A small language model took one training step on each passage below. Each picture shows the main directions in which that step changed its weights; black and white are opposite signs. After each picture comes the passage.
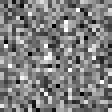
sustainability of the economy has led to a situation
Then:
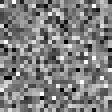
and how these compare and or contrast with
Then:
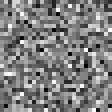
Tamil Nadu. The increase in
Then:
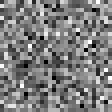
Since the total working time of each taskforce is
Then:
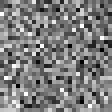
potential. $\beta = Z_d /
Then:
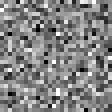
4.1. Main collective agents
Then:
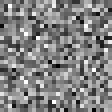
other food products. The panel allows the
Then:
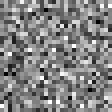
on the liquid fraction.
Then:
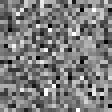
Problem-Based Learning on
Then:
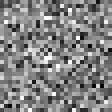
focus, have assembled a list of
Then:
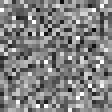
and significantly has a negative effect on rural development in
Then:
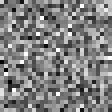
environmental scans, monitoring and intelligence
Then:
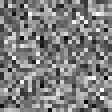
of the cubic element is defined by
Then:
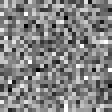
finite element method turns out to be
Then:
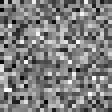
them are due to inaccurate knowledge on
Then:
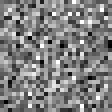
ZnO-based devices can be produced
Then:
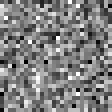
power of the light pulse due to its
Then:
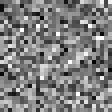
University, Bauchi, Nigeria.
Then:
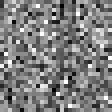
lithological (Fig. 4) and
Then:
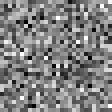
floors of buildings or chicken
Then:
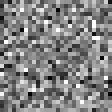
higher in female patients in all age groups than in
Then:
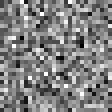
from 2007 to 2012 is used as the testing data
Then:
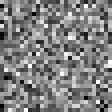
the right. So, the parameter τ functions
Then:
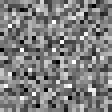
Lemyatnha complex reveals the
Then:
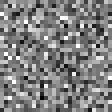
coefficient of variation. *Benjamin
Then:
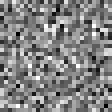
a distributed system. In this article we perform
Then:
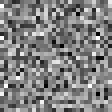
mental health share a bidirectional
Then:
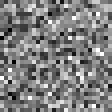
of β -ketonitriles can
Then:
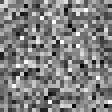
8). When the sum of the
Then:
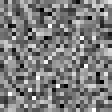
as the patient did not show any systemic
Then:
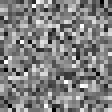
without the disease. Patients with RA
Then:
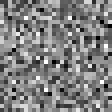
skills in the same way a reader uses the
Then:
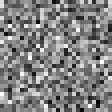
period. In the same year, Ide et
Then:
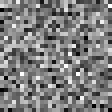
reconstruction of these soft particles in
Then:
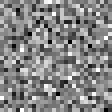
at a lower dose (35-50
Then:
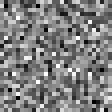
wredha. *Jurnal
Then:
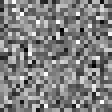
in banking application. In banks
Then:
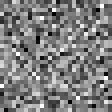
and (c) are average slope
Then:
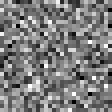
the previous literatures, our results further proved
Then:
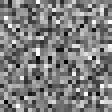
for our strategy and the sequential strategies —
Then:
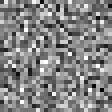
information about the place of iodine in
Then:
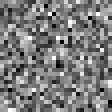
been used in oral and topical formulations
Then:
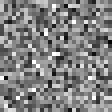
incompletely formed [6].
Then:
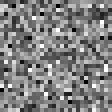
been developed for topical drug delivery and
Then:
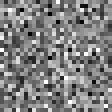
the child to stitch a bag for
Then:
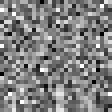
guarantee the reliability of the
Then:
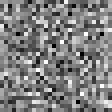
the expression of artificial intelligence.
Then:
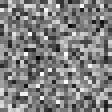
in the microbiology lab increased from 2019 to
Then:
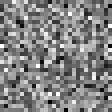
of the stent were allowed to expand
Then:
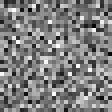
sensors (ibutton loggers)
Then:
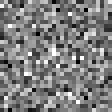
fitness value of the i_{th}
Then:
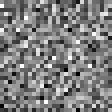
Middle 11 16.9 Lower Middle
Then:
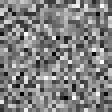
a few limitations in this study: The sample
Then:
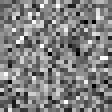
et al. (2022) provided a
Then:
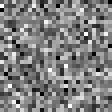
including clinical and statistical assumptions supporting any
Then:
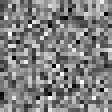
and Henze [48,49] present
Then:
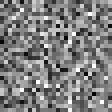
the fact that, if not handled
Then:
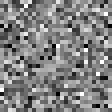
better marker) **Conclusion:**
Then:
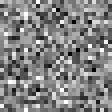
at 7.1%. The conclusions obtained
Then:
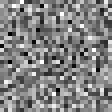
To encourage the habit of critical analysis and
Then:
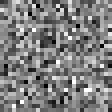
network focused on congenital disorders of
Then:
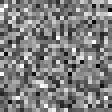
Engineering (D.Eng.,
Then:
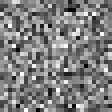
NADE. Then, we
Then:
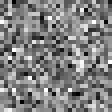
the issues analysed were clearly not seen as
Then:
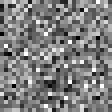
process in a preliminary investigation to
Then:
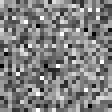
needed. Chemicals: All chemicals used
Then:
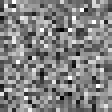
in three groups of experiments were also compared using
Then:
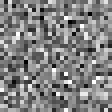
the detailed compositions of residential areas
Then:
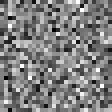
effects that might emerge from your people's
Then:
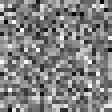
State University. Three research questions and two
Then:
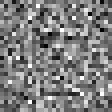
much time on communication, knowledge exchange and learning.
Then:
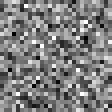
CHAPMAN, A.
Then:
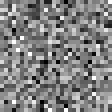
Sleep Apnoea
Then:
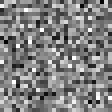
rearing of all types of animals (except
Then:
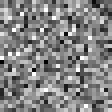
Ishāq, it seems that
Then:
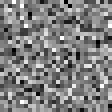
level of calcium is normally
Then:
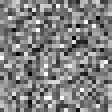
+ NH ₄ CNS
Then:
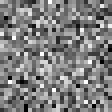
criminal case. Such persons are
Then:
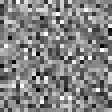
was prevalent in 13.5% of
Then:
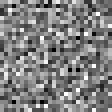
conflict of interest Author declare that
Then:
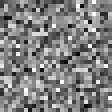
downtime and repair costs when adequately
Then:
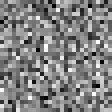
across different contexts. In the context
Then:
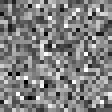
listen to the speech with attention.
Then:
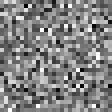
to develop social emotional children can also be
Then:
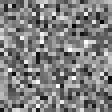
Scalbert A. Antimicrobial properties of
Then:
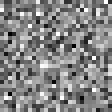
existing five-well field configuration
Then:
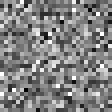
political processes going on around them, different
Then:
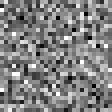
means of query, subscription, and
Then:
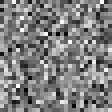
systems that can be used in international companies - goal
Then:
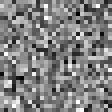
atmosphere (indoor and
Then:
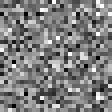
indicator loadings, composite reliability,
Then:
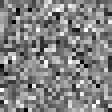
Therefore, postharvest treatments are essential
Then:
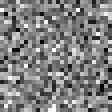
electrical parameters were simulated with the help of
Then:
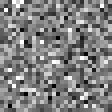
Wash hands regularly Yes 203
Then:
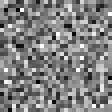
[28]. The higher P content in the
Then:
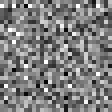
and access the details on the map
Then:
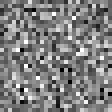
synthetic images are created of size
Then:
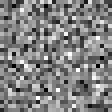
approach as a possible solution for on-board
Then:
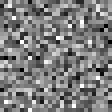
fascicular scar; C:
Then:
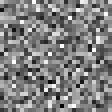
model presented in Folger *et
